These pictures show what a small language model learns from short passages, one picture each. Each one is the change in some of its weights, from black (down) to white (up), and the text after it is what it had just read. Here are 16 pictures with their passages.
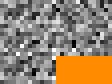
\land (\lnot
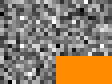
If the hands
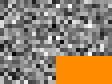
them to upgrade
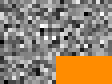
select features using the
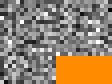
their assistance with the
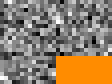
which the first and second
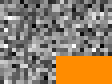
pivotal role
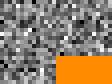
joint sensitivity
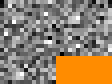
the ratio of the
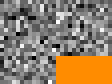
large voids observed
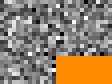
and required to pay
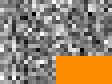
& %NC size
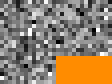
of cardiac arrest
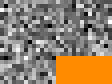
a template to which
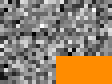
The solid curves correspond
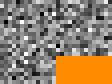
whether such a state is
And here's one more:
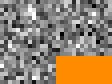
is given in solid.
